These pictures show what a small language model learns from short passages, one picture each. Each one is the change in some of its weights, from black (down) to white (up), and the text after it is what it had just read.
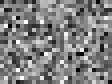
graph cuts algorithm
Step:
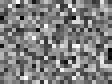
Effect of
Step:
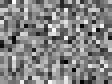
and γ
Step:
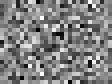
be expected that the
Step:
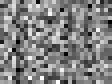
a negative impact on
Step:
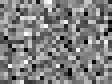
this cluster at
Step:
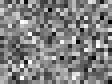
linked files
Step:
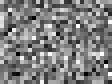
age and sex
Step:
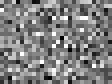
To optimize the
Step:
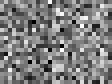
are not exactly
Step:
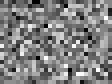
The straylight
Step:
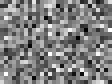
the content and
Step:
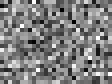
ions equally
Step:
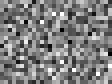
were imaged under
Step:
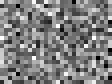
met as requirement
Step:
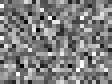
it is difficult to
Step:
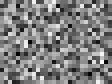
and reveal their implementation
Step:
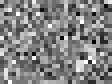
method and the
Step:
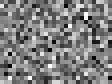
large-scale production
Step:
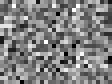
a handful of
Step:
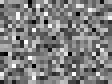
are uncertain,
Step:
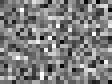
spot there.
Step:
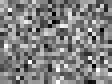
the collision
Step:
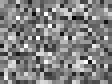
carried out, the
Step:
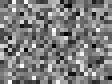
segments in human
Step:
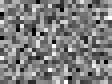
be undertaken
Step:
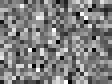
with men in
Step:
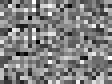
financial service and
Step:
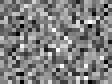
optimal case.
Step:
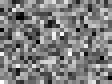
spatially structured
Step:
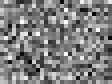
phenomenon for
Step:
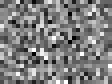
response under different active
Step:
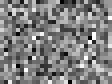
organisation are
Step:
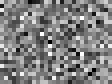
For simplicity
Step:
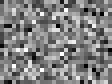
intensity regime,
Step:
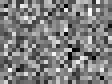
for special applications such
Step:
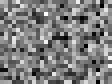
Physics, University of
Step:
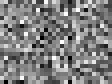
of the dataset is
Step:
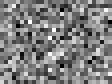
facts about the
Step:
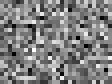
is defined as
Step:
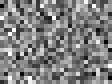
delivers the
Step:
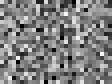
of the land of
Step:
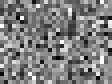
must be addressed
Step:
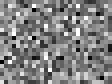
MST based on
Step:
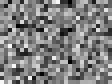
from established measures of
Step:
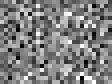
along with corresponding
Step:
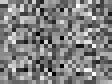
in the pair
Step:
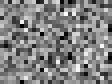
category of
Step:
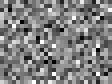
Uniform Resource
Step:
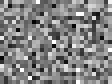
\rangle \in
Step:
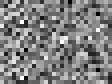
based on digital
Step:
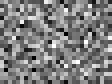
in comparison to X
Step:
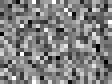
Other positions
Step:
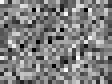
of atoms in
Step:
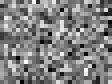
a flat
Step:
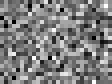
research topic.
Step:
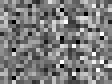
therefore complex. As
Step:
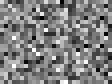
is indicated by the
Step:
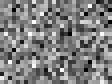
conserve the
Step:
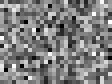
it is important to
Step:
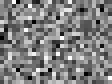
right $3
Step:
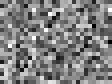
each artifact
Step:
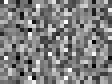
fields combined with
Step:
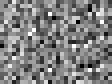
motivations indicate
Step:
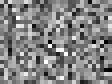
the function f).
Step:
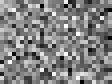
FF; in
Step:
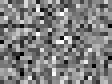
is consistent with the
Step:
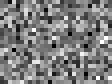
were actively
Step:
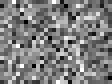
panels in
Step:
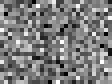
is found to be
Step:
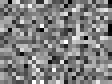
content of star
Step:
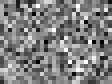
bound to the
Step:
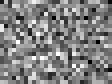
= aug,
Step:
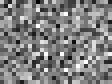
days of the
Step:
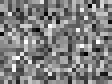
The variables have been
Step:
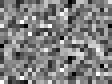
validation set.
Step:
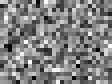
the oscillator
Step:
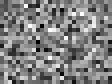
convenience as well
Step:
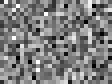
localized spin with
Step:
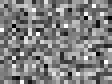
Assumptions of
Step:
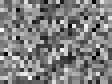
markets are also
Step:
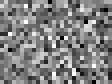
which violate
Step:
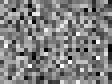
concluding with
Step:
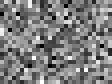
has been challenged
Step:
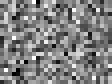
the other hand,
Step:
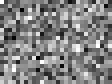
none of the
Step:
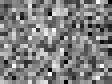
a limited number of
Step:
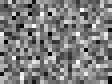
farmer to
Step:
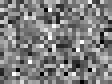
which all have been
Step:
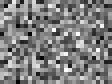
and international levels by
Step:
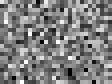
the density at
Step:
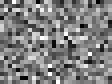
*Journal of
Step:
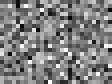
real combat
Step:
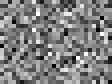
of alignment.
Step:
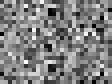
the Soul
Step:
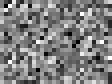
communication for development and
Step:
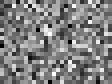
Note that
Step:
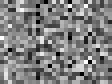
finding the
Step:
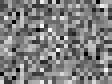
fact. Thus the
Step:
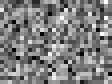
source. The simulation
